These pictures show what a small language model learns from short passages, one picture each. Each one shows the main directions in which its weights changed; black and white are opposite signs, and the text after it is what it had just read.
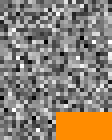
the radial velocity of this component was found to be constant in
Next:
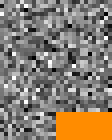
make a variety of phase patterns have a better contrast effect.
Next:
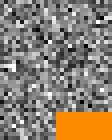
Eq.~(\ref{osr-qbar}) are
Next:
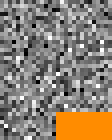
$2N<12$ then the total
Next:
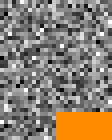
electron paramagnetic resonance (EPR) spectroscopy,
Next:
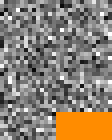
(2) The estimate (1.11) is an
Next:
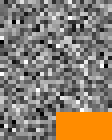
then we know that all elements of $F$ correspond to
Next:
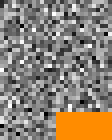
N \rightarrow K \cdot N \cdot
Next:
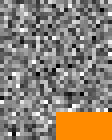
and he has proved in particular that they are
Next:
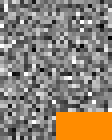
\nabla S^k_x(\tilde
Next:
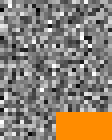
triangles \[T_1^M\to
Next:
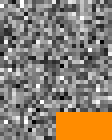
f_j \overline {g_j} dx|
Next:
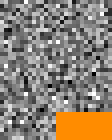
For deductive rules the time argument is left out in the
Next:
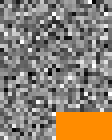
to dominate. Although a number of searches for
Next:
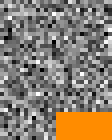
request suggestions by clicking a button.
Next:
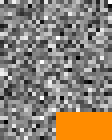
of $E_T$'s size dependence in small
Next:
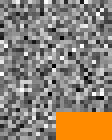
different centers for $\psi$: a pair of families
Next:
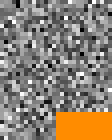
simulation tool which targets reproducing real-world
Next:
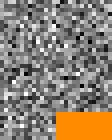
of our main theorem we obtain in addition a special case of
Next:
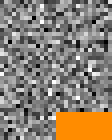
array of size of size $p\times
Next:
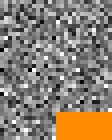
the permutation, we get \begin{equation*} \mathbb
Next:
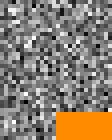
background hit occupancy of approximately 40\,\% or more
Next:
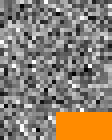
charge vanishing that is valid under the condition $N_0
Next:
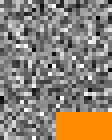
from a feature $f_j$ to a feature
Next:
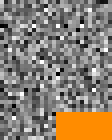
conjecture \ref{t7.3}. Because
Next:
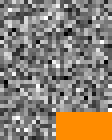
seen in the initial phase of the simulation (see
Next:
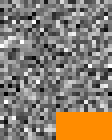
in $U$. \end{theorem} We now study
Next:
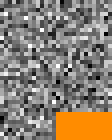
(a) Each coordinate hyperplane $H_e$
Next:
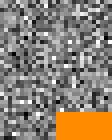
for real educational settings. The paper also
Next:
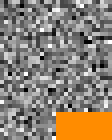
$ADE$-singularities of curves.
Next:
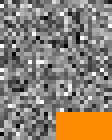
observed data while reliably representing the error in the
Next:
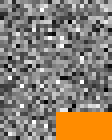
popularity in the applications of Deep Neural
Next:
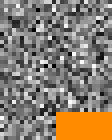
because such a deformation induces all other deformations. This problem turns
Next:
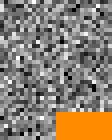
$a \in K $ we will have $\|a
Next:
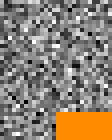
volume $v(t,x)$ and some
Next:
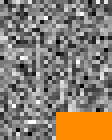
together with the canonical basis characterized by bar invariance and
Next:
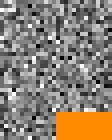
give here an outline of how to compute $\beta$
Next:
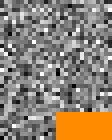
assume that both $\mathcal{S}$ and
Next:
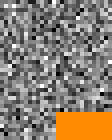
$20$-dimensional latent space is. The second is
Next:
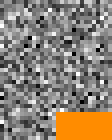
an optical loss, the squeezed state remains
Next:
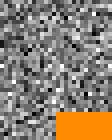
resources, all while transforming the rack into a large
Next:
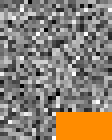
as $\iLamda_{j k}^{i}$, where
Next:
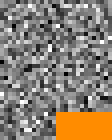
quaternion skew field ${\bf H}$ for
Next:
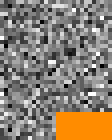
starting from our social circle. Liquid
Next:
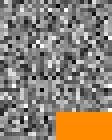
is a scalar operator. The logarithmic partner of the
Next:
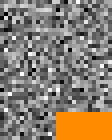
Seaspan Shipyards for the
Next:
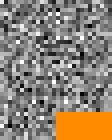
plot the standard errors of $\hat{\beta}_C$
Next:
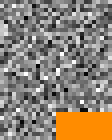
the $2$-cycle consisting of $\sqrt{d}$
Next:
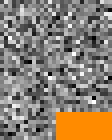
is still stable and accurate, as shown by the error in
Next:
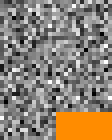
A} & \normalsize{M87} &
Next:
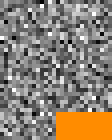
mean $\V-\I$ color of the star
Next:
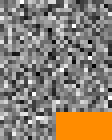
R. Sawh, B. Mayes, and
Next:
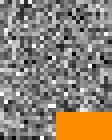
follows: In Sec. II, we will explain our protocol
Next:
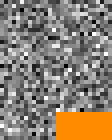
for $\Psi^{\pm}$ is then obtained by combining
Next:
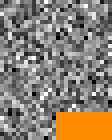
explanatory regression context, one should consider rather, to address
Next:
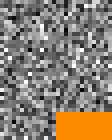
fibre both of genus $\geq 2$. Then
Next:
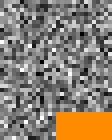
the associate editor of IEEE Transactions on
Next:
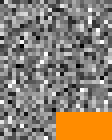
norms, form tight 3-designs in
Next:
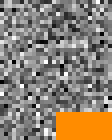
Finally for $$\varepsilon_0:= \min\left(
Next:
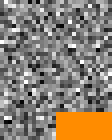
field $LK$ is particularly unramified over
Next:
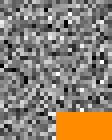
guarantees the consensus. The presented results are new
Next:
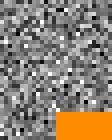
terms of operators $P^{*\mu}_a$ and
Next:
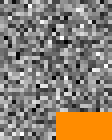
of generality, we will restrict ourselves to the
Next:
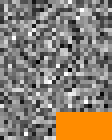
\end{exam} {\em {}From the
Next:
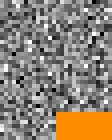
finding such a basis is intractable for the reasons
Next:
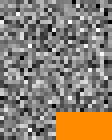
the set of all maps $T: E\rightarrow
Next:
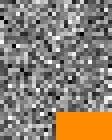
it carries no information of the idler mode. The
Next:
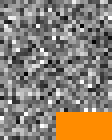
each such a procedure one should be checking if the random
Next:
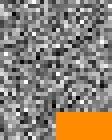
exactly (i) one stable, (ii) one
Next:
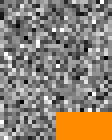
for calculating the mutual information rate for a wide
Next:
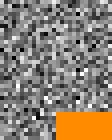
By (\ref{formula4}), we have \be
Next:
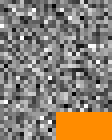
projectile moving in the air with
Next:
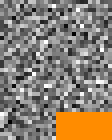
as a promising platform for applications in quantum
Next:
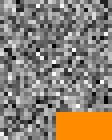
$T_\chi^\text{ini} \sim
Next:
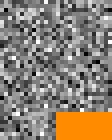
\end{table} \end{section}
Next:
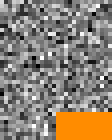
can one compute Nash equilibria in
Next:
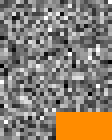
the standard Mathieu equation. Thus, the only difference
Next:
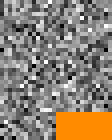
\eqref{Eq:Sch2degSch} and taking
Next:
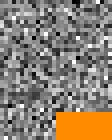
an algebraic automorphism was established in \cite{KZ}
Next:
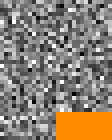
now consider situations dealing with the inequalities
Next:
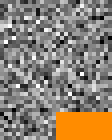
written in the following form: \bee
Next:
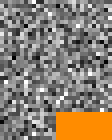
the ParA-slow proteins. The interaction
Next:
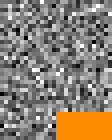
to an extreme horizon. Notice however that in our solutions this
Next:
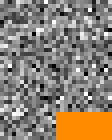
potentials. The first term $\int *C_0$
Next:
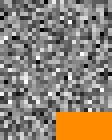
If $n$ is odd then its dedal
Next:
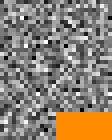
only (E1), (2) echo 2 only
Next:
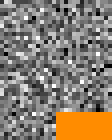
directions in the search for the new physics is the study of
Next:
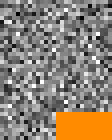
the associated average number of participating nucleons
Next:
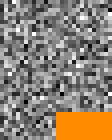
\end{equation} where the coefficient can be found as
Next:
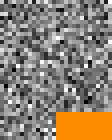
superconductivity in the bulk, which was possible because of the
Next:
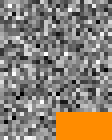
Iu\~a Perez de Moya :
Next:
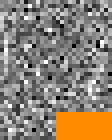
$\gamma_{\rm sp}$. (b) Practical
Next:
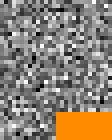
is evidence of Keplerian motion in an
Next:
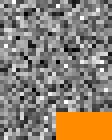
directions to simulate an infinite array of parallel dislocations
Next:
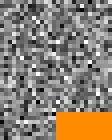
thickness of the superconducting layer is neglected
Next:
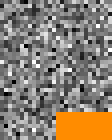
over 24 times smaller than deep learning-based methods like
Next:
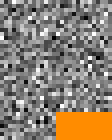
$A>100$ \cite{Quian}. There
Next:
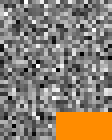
of South Africa (Grant No.
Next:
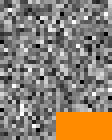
performance degradation of Mamba when utilizing the
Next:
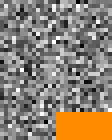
as we know, the first models of dark energy coupled with
